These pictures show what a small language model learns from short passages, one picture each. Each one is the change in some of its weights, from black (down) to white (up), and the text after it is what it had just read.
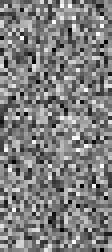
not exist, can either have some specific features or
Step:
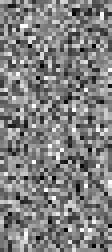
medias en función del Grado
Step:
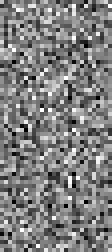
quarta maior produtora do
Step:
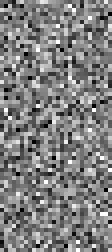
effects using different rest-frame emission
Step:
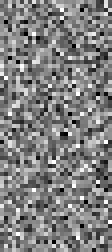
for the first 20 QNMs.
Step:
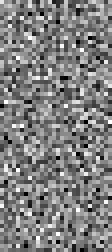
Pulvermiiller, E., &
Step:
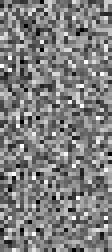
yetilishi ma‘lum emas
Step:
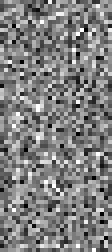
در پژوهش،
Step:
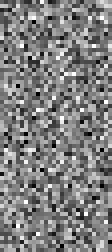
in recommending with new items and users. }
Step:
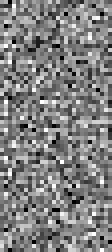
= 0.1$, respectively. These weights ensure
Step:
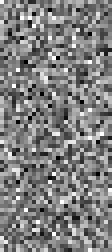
zakres prac wymagał
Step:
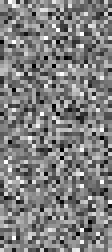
to meeting the evolving needs of
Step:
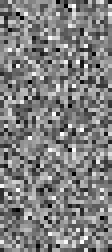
chloranil adsorbed from both
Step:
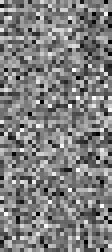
Figure \ref{fig:rp} shows how
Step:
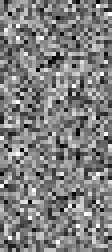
umuman emas, balki umuman
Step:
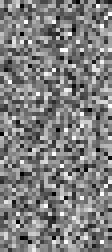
durante as tarefas que os
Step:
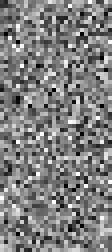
del ítem 9 no se han
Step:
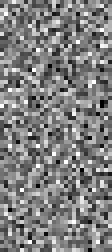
absorbed in the alloy and is expected to
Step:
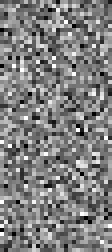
This finding was also similar with the Chinese
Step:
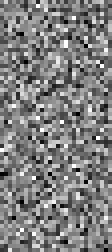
become a significant psychological and behavioral
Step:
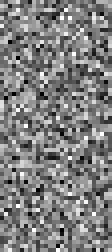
above design can be implemented, synthesized
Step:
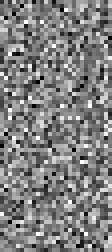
social work professionals. The findings
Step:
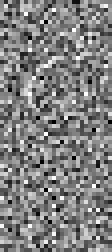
on the construction sector, the influence of environmental
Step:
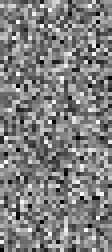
oferind o privire mai
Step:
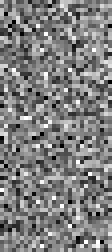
vivere tali limitazioni come
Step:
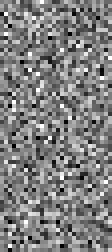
tourists. c. Collaboration
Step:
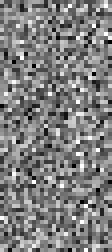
GaAs/Si virtual
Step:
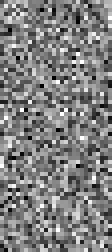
straightforward, and we assume
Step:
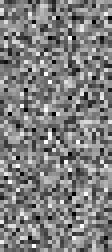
many students is a favorite activity.
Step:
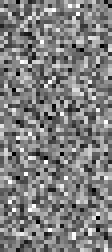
towards Smartphones among College
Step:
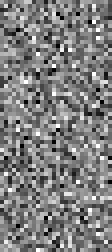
effects in graphene superlattices, where
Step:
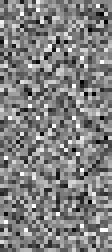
on the other hand, make a quantum leap in
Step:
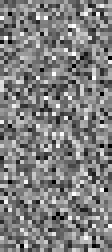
the same time, the idea is proved that
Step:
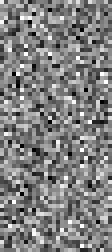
a singe vector makes it vague to
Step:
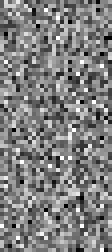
new phenomena, and which attract much
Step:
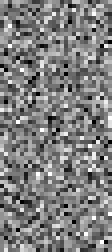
que as metodologias de ensino em
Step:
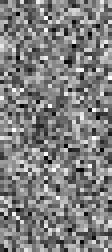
Ta'kidlash joizki,
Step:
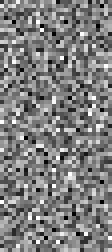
that the fracture vulnerability of
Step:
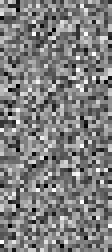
DELA CUEVA** with the
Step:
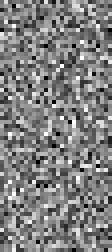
to the color measurement of the shrimp
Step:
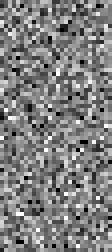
have been suggested for gravimetric
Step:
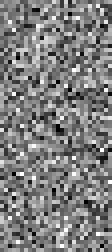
certainly be very interesting to observe which
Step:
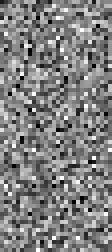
impairment in mild cognitive
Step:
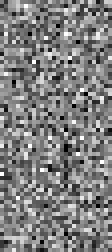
LNM7 has Ni and Li
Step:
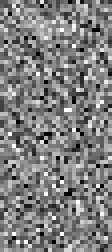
spectral gaps is found to survive the
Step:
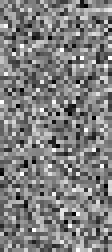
Journal of Sport Science*, 19,
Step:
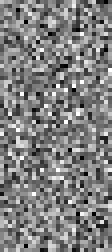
ola, dal sağnı
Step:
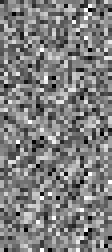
violencia física, ii)
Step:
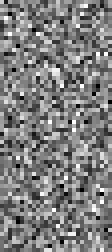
CO₂, una información que sería
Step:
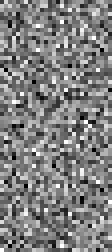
hiệu quả
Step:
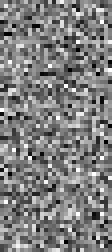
Alamos, New Mexico
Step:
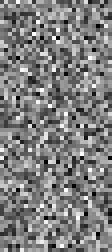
à violência contra as mulheres e
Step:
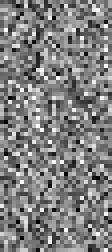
strategies of teaching and learning of mathematical
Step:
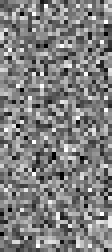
$s$-channel cancels this
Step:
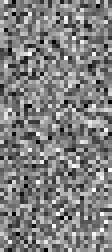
model, while the grey band encompasses
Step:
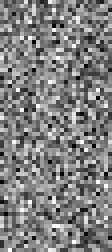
functions} The time dependent density-density
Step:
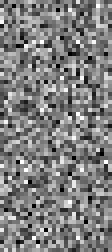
part is affected. Thus drawing the
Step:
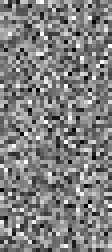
tahlili va uni qiyosiy
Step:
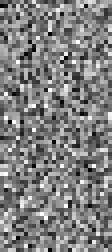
Etnomatematika yang digunakan
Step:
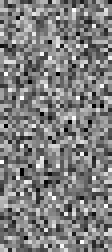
located along the $\Gamma$ - A direction,
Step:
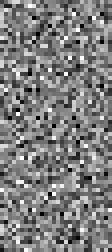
own high market value. in addition to these
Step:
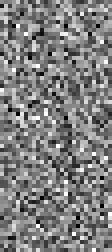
and, upon arrival of patients into the
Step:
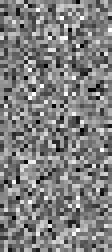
dan memperkenalkan orang lain
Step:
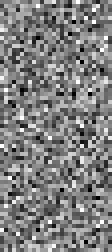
searched. 1. How are the
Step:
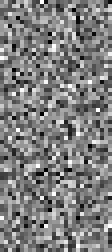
maken van een keuze, die dan
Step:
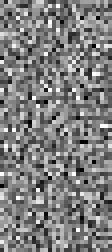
art at the monopiles, potentially
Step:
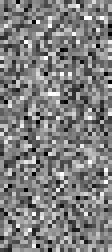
using cost-sensitive decision tree
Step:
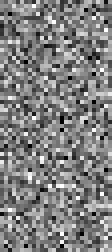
materials supported by sounds, images,
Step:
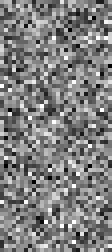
почвы, потеря
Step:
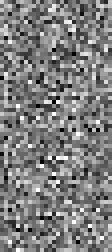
is complicated by the effects of water
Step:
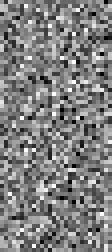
treatment with citric extract at 4% provided
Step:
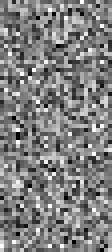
datos con las absorbancias, que
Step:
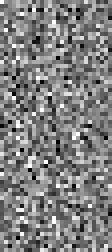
saqlashga qabul qilishga
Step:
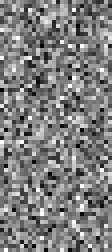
соҳа транспорт
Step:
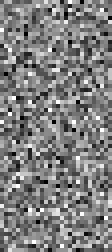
other properties (e.g, elasticity,
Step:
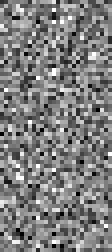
policies can be modeled so that effective results can
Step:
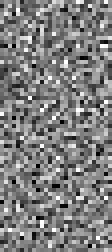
de dialectes par un seul
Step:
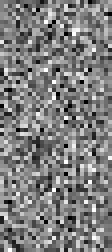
como “aprendizado que ocorre
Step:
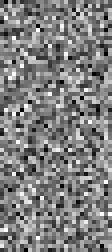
pasien rawat-jalan dan 50
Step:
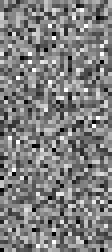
questionnaires, they are perhaps not
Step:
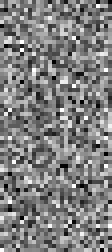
ejecución de las mismas en
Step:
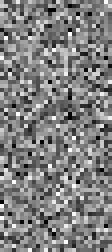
study is to demonstrate complex and multilevel nature
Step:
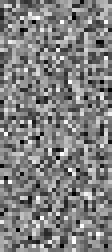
the countries. There is a distance of
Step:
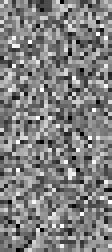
bo'lgan va mahalliy
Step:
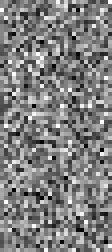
Elaboração própria. 4.
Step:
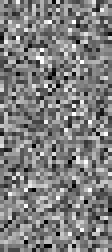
buckling load. During the
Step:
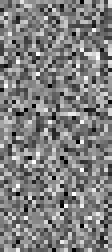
Kinerja Reksa Dana
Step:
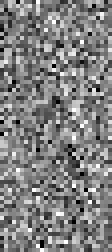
or not supported by a day respite care
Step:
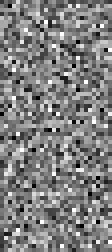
(19%) was slightly less common.
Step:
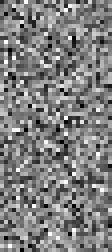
haroratining sezilarli
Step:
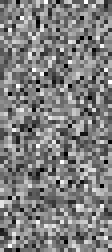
employing propylene carbonate as a
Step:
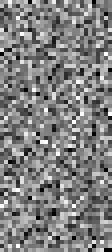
with information that can be easily joined from
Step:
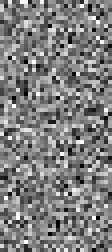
for low prevalence, moderate signal
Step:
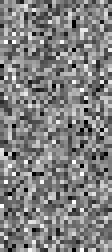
realmente infectados, dificultando o
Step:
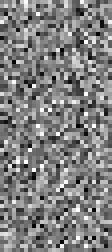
to autonomously make and answer
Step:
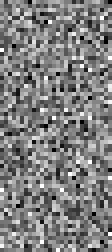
sensitivity curves can be, since the observed
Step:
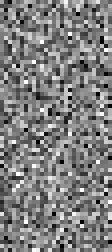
annual activity report and define following
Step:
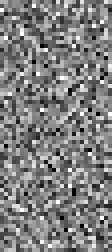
technological, which are the most important of the development
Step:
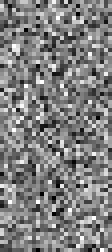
4 layers - 2 in each hidden
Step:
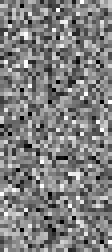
by adding heuristically the corresponding
